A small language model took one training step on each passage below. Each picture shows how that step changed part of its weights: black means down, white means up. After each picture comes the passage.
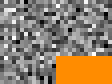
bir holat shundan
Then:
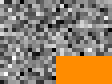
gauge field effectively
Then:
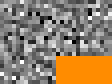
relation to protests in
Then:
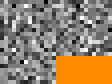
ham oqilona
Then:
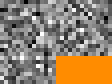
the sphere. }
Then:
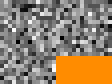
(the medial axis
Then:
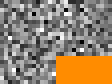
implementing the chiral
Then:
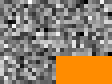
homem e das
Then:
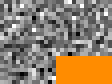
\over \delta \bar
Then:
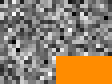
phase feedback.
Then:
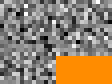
$\kappa$ is changed
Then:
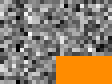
общения, о
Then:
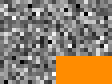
translate and transform the
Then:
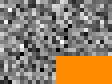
information in various ways,
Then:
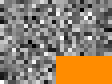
of the radiation field
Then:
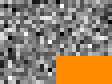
\item There are three
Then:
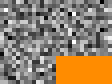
dual pair is formed
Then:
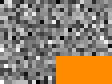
3 группы
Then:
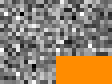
is dedicated to
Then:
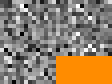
nos experimentos realizados e
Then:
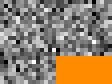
$l$ are the
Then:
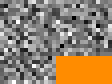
idea is as follows:
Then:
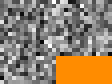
sociedade ideal.
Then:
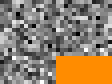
orbitals. We
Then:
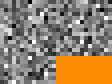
a questão,
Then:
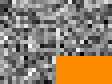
and objectives of
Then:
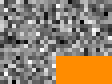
та направлення
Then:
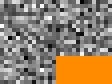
the American
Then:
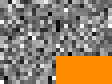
if a cache
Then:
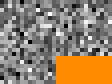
their personal lives
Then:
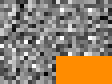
bilan to‘liq
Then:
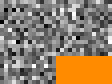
near-wall flow
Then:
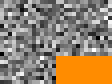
have already been
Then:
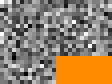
set of 18 validation
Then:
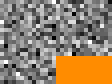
step breakup
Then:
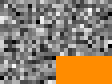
to what extent are
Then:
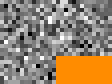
analyze the properties of an
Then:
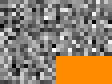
Media Sosial
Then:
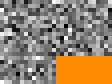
Internacional, o
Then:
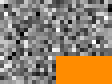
plant and/or
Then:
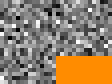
Shao and M.
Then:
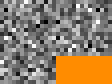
özelinde var
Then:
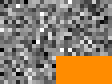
on a circle with a
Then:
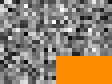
DRL model and those
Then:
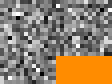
uma série de
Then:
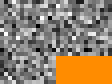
produce redshift measurements
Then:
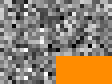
was measured from the real data
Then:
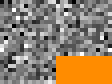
Acuerdos de
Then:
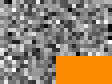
least noisy
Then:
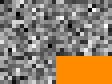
orbital Hall effect
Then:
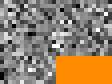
require a disk that is
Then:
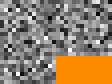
the wave functions in the first
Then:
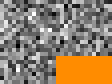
in the literature using the
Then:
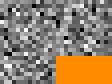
insoniyatning eng
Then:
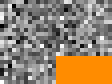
invariant scheme was
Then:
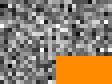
put constraints on their
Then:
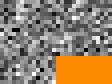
Nora. O ensino
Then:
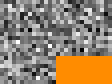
foydalar zikr
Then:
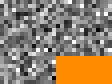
\mathbf{w} ,
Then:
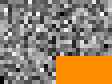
temperature-independent activation
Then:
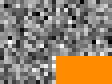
dependant Resistor
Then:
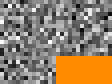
to denote sets and
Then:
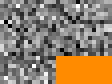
times, signifying
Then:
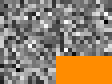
for the second term of equation
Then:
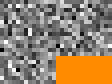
is the case for the type
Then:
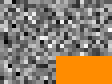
by a large increase in
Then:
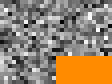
fall within this strip
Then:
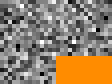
the resulting disc structure.
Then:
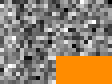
dalam menggunakan
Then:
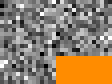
section. We note that
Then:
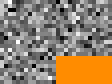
de los ODS por
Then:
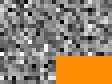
system transitions to a polar
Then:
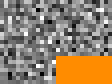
\rightarrow 0$. \noindent
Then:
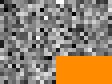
die Eigentümer
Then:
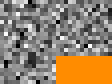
uchun kanalga
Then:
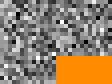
particular, the target
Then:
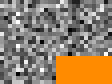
motivación, como un
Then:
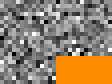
cliente estejam
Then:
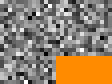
relations between people of
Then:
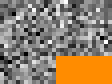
mixed representation, which
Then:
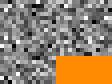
own right,
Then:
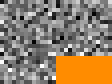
pomeron approach which
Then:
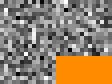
a visual observation
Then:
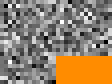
on the approximation used in
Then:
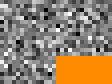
determined by a scattering matrix
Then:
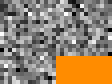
future. The moral
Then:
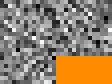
the relative variance of
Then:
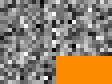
molto spesso
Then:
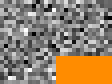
bayt bunday
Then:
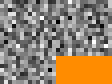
aspect of this problem is
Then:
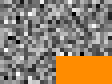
e se destaca
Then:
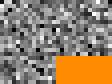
The dominant thermal
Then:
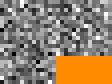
oscillators makes it
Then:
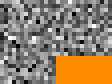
kosten tot
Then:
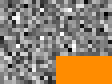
a ser extremamente
